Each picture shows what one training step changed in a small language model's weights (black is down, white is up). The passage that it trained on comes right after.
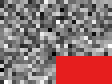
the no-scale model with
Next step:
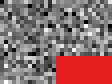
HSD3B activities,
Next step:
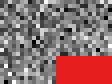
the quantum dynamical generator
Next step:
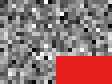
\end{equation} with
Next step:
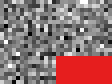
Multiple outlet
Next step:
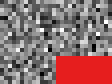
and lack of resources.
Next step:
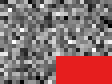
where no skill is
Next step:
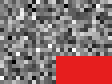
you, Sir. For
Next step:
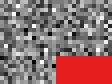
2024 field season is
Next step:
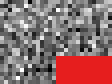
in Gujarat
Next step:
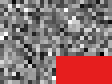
month - Other Q36
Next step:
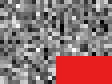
rice is the same as
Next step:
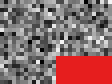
Comprehension M =
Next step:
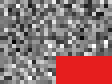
establish Clinical
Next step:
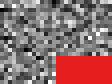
at Earth, this
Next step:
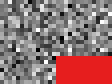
of accounting information will
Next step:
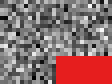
and their treatment in the
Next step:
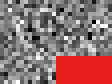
implementation effort and foundational
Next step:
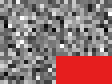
labeling both cells and
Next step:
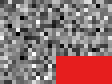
audio reconstruction
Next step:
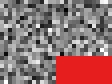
The data points with error
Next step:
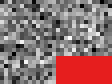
also exchanges the
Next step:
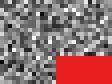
local form for the potential would
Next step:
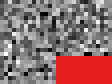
games are used as
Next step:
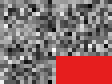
(MOE), School
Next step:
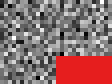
the proposed DBI
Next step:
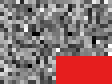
electron and $\hbar$
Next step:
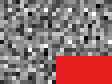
, allows to sample images in
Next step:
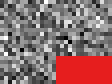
the acceleration of
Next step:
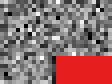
Participants were
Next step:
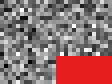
further develop a probabilistic
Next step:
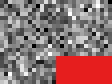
to a mainshock as
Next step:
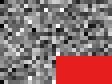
retriever markedly
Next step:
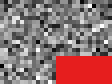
component is weaker and the
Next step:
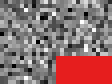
can be easily broken
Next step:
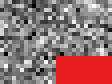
limits on performance from the
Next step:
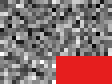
tax planning in
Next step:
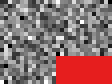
a more qualitative
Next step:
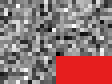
21 In this study,
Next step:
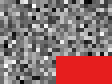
contained between 19 and 30
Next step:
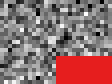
$\epsilon$-factor is
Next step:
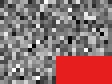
the concrete observation or
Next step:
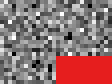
proton multiplicity for
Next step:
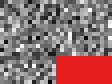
to take ownership of
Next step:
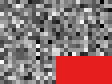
complexity of the above
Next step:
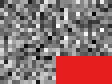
the same basis as the
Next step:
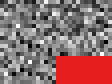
many other topological phases
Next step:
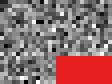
The need to split or
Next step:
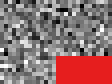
creation of brand
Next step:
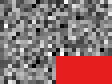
multiple of sp, for example
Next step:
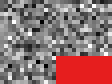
transition from standard definition to
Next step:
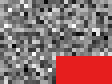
current stage of adaptation
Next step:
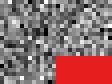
of the participants Variables
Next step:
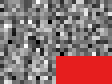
4-node network,
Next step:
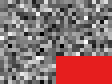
enter the simulation cell, it
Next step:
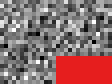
is presented, illustrating
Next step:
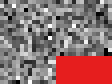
Urban Heat
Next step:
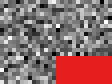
be appealing to
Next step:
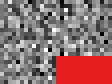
of that of individual experiment.
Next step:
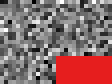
are not necessarily single
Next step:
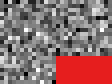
whose value turns out to
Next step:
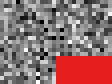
complexity of computing a
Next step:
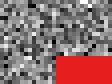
Choosing a
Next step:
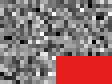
can be formed by
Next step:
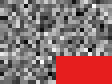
and agreed to the
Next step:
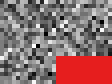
as the evaluation metric.
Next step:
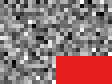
patient counselling and
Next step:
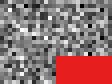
mainly rely on
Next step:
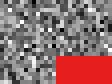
benefit of {\it
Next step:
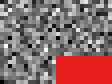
fact that, there are
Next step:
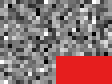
$\Delta_\Gamma$ and
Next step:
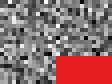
person stated no
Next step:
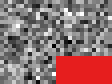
advantage of the
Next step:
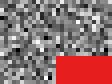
their study and learning process.
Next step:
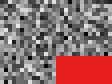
a case report to evaluate
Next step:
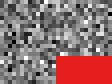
the IMCS
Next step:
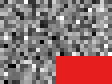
statistical and structural models
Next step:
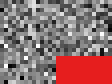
food outlet. There
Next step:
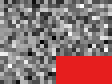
internal state. Excitation
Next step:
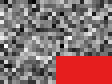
not realistic because the
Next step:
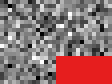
that the position of occurrence
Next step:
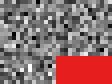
\vskip 3mm
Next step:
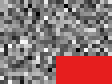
pass of an MLP
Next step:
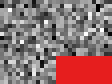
bear the load of two
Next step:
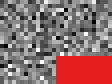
the paper and improved it
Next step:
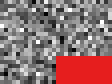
nitrate in the amount
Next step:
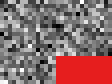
as a function of the distance
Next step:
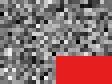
curves represent the electronic
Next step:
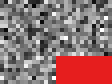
state, increasing the demand
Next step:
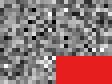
organic matter that its active
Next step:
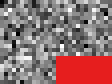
be carefully
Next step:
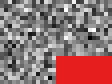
local defect variables.
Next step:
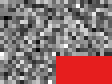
experts in this field are
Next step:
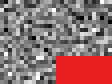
gravity, and coming
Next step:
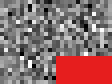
Applying different predictors
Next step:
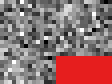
afford methyl
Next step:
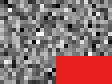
that they need to be as
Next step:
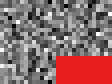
system. Recently it has
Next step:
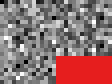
is a binary computer
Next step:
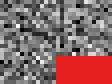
our previous work on the same
